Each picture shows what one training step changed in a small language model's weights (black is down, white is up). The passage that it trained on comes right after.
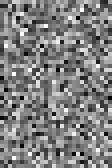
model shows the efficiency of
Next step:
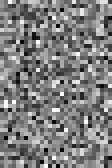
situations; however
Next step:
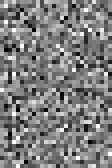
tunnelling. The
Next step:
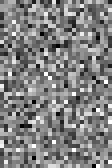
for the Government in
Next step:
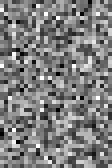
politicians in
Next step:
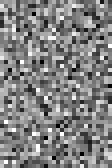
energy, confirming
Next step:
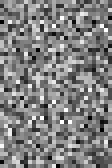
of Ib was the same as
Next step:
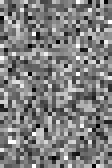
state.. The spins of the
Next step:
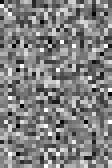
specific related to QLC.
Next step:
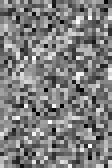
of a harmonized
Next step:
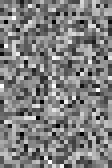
current year and in the long
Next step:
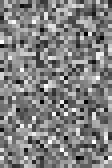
compared for a pink wave
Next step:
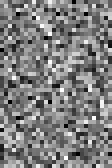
presented. The analysis results have
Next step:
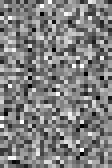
to epidemiological
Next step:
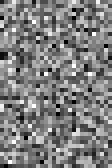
prolonged presence of
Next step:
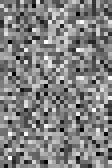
this point, indicated in the
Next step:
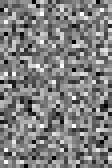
segment 2} \quad
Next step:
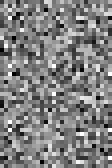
bounded from below by the
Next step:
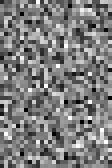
the analysis setting this term to
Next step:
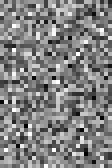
Although somewhat
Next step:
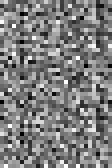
and series of researches
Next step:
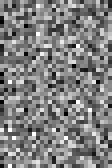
value for each version of the
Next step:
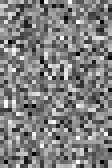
something not possible with
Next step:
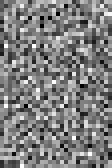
limit it has a scaling
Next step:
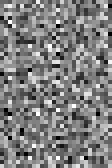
₂ reduction
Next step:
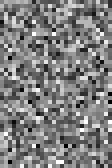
density could be taken as
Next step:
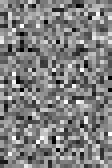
nights. Figures
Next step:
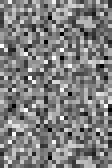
it is probably a
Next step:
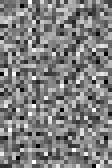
59\% of the total
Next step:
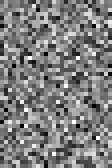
method for the test series
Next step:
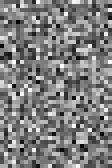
production. Technological
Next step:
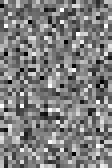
their duties. In
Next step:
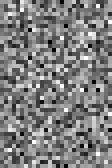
good estimate of the total
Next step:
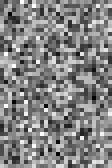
can be observed that MRR
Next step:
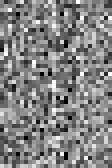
FIKRI and
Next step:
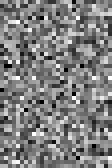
need of long term follow up studies
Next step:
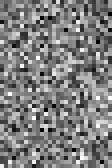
we see one line that is in
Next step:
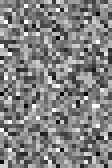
toward the end of the
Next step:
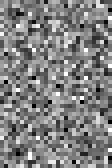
with equal intervals,
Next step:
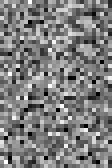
the sample of Galactic
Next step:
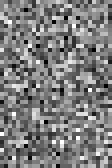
be spatially resolved
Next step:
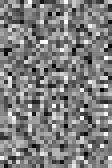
is energetically
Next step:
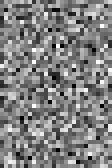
values for these clusters because of
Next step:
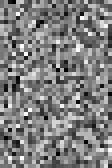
exclusively radio
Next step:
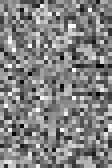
also supports that the
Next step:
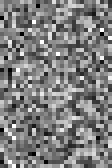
. Thus, the energy E
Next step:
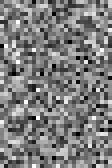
The spontaneous phase
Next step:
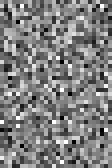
was found empirically that
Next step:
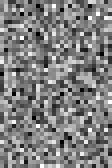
and shaken gently.
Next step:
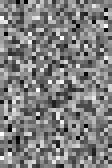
Kogut 21c
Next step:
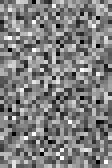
algorithm is a combination between
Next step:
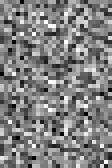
Phys. Rev. D}
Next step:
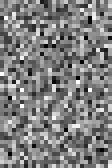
The air is sent back
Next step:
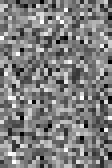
but also had strong domestic
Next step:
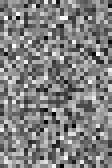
B) shows that at each
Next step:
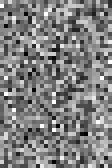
time. Note that this
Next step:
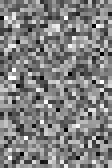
The significant progress in the
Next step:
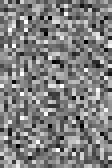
S targets. The
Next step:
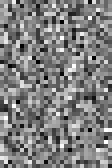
will be beneficial
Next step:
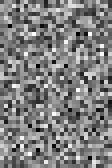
a drain channel in
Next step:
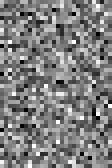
operations). In any case,
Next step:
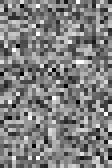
will cause the turbine
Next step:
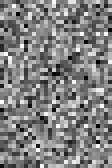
LD2 alloy is
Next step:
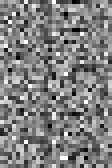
And Power Management
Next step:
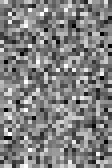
entity obtains from the
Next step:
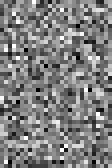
s$, giving a total
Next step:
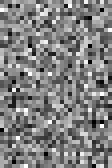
finite automaton
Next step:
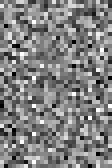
with a new solution from its current
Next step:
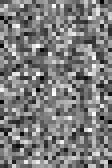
practical and motivational
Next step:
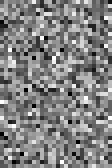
is pressed on the
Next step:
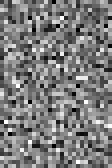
example of this phenomenon
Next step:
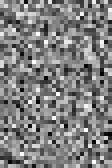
innovative technologies
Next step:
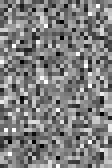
sites ${\bm R}$
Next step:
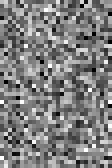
noted before, the
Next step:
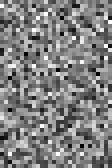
a simpler, compact
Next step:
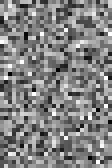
are successful in the
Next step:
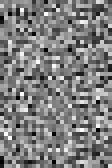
groups to form the final
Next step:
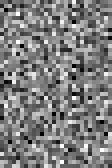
become addicted to
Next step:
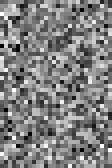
2012) are characterised
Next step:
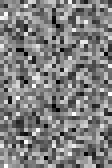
of Pharmaceutical
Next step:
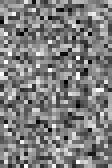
red ones are simulations
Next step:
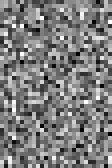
schools” is
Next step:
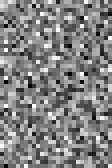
by students with hearing
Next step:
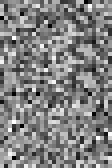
and the after-shave
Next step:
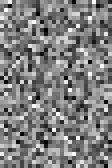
new avenue of research in
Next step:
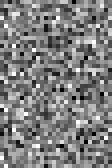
90 Extreme
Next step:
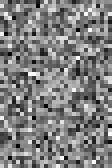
the future",
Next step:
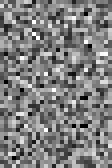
between those objects with strong
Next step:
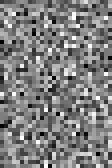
we proceed to apply
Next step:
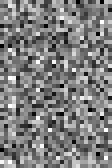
government institutions
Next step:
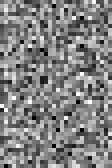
manage the perturbation
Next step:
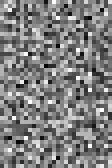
automated web
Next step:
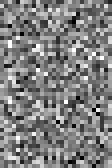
the field of optimization. The
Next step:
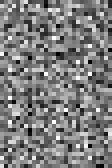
a comparison with related quantum
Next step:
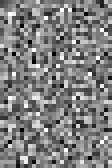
social ventures.
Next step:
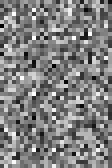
material inlet and during material
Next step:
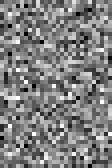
our quantitative model for
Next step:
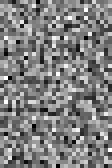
step further by studying the
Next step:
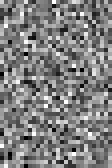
Their Fill Factor
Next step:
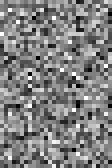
on the human mind
